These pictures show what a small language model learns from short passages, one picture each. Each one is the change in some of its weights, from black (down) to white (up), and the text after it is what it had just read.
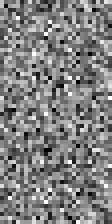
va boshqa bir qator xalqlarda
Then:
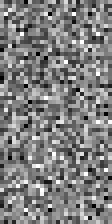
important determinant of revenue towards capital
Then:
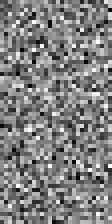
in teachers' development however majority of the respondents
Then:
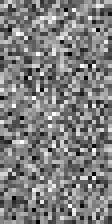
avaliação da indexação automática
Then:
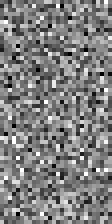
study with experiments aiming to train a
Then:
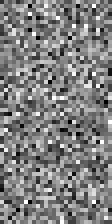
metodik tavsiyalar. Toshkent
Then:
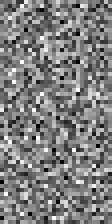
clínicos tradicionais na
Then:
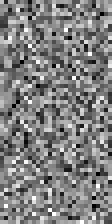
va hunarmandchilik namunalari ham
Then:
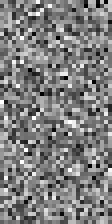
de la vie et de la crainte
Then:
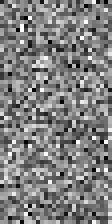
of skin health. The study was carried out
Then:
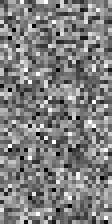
resultante fazem com que as pessoas se
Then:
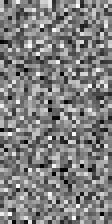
in the matrix, and S refers to the
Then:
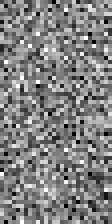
ёпиқ географик
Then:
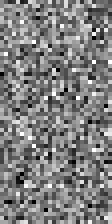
sostener la afirmación de
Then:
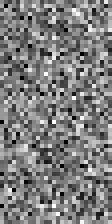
la capacidad de un individuo para
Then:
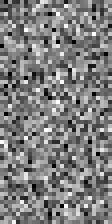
Trias Min. Angle 20
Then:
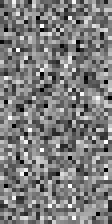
with the previous runs. This also is required
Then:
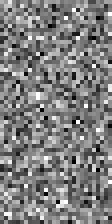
Different seismicity models are used
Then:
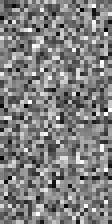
all these data freely available. 438 Data
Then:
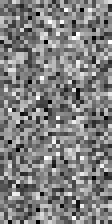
creo en tí, si mi
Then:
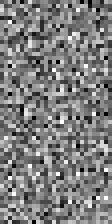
quality of the product, 34% of the respondents
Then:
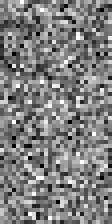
noteworthy that 13.1% of
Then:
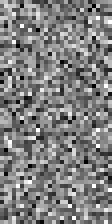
together with the corresponding evaluation log stored on
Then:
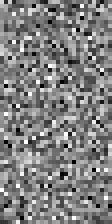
with a GDP amounting to
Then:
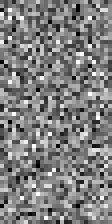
colágeno é crucial para a integridade
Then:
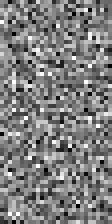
regulatory framework governing both new constructions
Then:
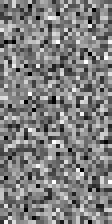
items: - A brief description of the
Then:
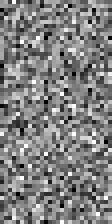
separated into solid and liquid fractions,
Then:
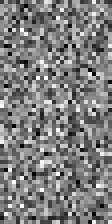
O.3 Establish the methodological basis
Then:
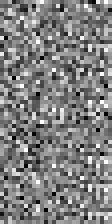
for controlling the functioning of its
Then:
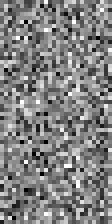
Teorema 2 De manera similar,
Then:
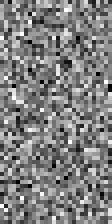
van de organisatie vertoont
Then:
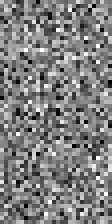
suvni tejashga undovchi
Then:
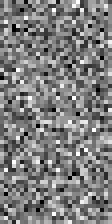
Narziyev J.Sh., Islamov
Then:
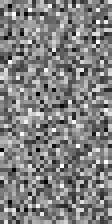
mais a sociedade preza pelo desenvolvimento
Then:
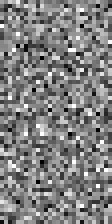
to the National Professional Teaching Standards
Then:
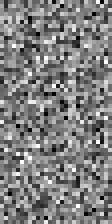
18th century. Keywords:
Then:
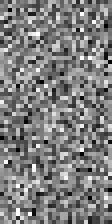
meinem Haus': using poems
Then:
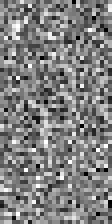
with the following objectives: - Provide
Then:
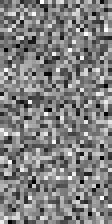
ABSTRACT This article provides information on what
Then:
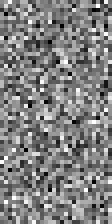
fazenda próxima à comunidade de
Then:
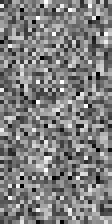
\mathcal{V} of the truth of
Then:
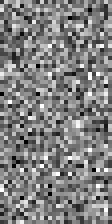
a mathematical model to calculate the queue
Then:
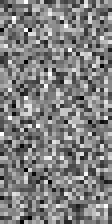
a Waters manifold vacuum
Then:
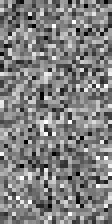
the major world's health issues. There is still
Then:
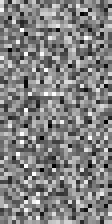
of Political Competition:
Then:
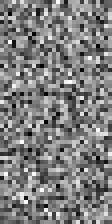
Ummu Salamah BTN
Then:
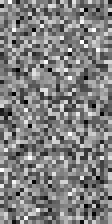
kislotalar darajasi,
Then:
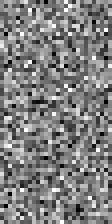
and building a website for recording student
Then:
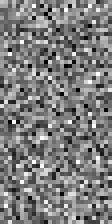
fazlasıyla karmaşık
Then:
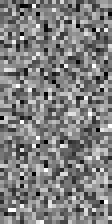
6 MT per annum of crude oil
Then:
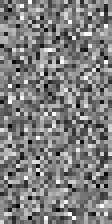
not effective [12]. A study by
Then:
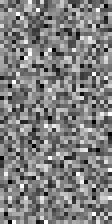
com o professor, observando suas práticas
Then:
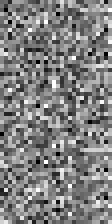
are substantially less stressed and are typically
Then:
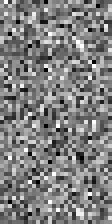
y la bribona decia,
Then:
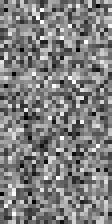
as a good source of antioxidant.
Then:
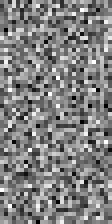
net result of funds transferred from one
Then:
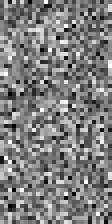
ham namoyon etmoqda. Ana
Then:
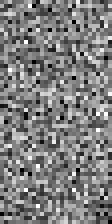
of CACTUS is the development and
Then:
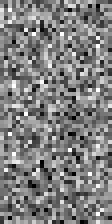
सामना करना
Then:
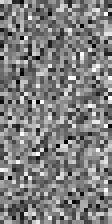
publicitarios muestran directamente
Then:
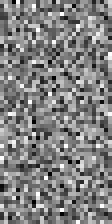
yoshdagi bolalar uchun qiyin
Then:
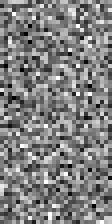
of 300 college and university students
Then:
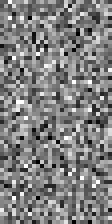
(2026). Anti-ulcer activity
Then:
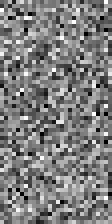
for their respective analysis. The results show the
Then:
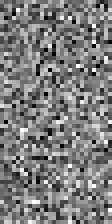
Close Prices for LTC:
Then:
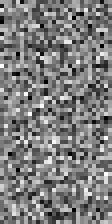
noto'g'ri tushinishi
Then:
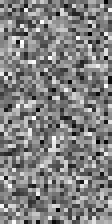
such as airborne laser scanning
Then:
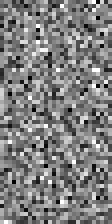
of proliferation of tumor cell
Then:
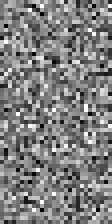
динамикасида кўриб
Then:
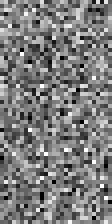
visant écouler son produit
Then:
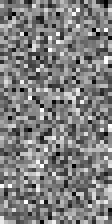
are performed using one 4-noded element
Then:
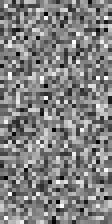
pregnancy, atypical
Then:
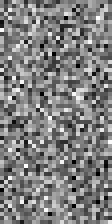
quando se tratar de unidade
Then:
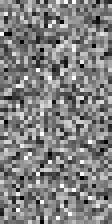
z^2$ with both y and z
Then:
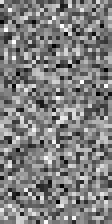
conceptualization, provided resources, secured
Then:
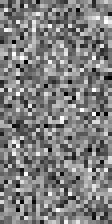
instruction incorporates exam rubrics to
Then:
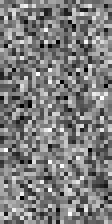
a las personas afectadas por la
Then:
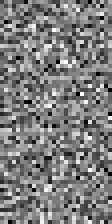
the outcomes by the stakeholders involved
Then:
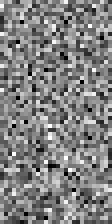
builds knowledge together with students. Such
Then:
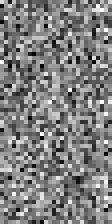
a three-year occupation program to transition into
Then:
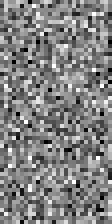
ta’minlanadi. Inklyuziv
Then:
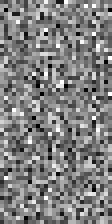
va urug‘ tarkibidagi
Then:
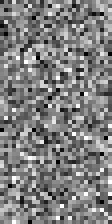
а также возведением инновационной
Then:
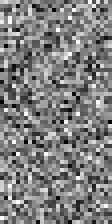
Cuando se violan sistemáticamente
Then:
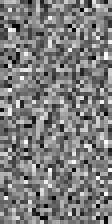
works on available K in post-harvest
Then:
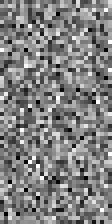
uni tajriba asosida joriy
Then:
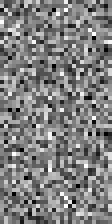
у діяльності готелів
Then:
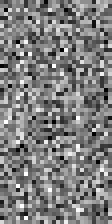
0,17 mm, permitindo a construção
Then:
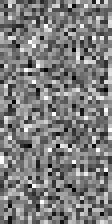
and tourism. He argues that the relation is
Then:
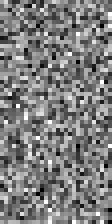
mm mild steel sheet metal
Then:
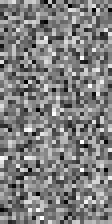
in increased influx of students in this field of
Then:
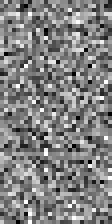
экспериментальных исследований с
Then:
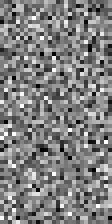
them to conduct autonomous therapy, and enhance
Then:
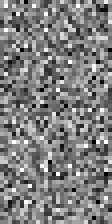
scenarios, using novel mechanisms leveraging
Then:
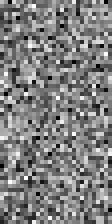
history, culture and an important source of
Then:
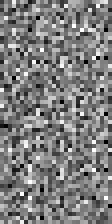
solving framework for learning and assessment", in
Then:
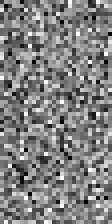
printing, and metallized
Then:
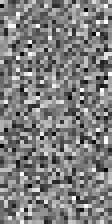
also cropped using glasshouse
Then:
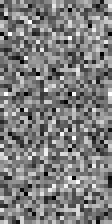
tasavvur etish mumkin. Bular:
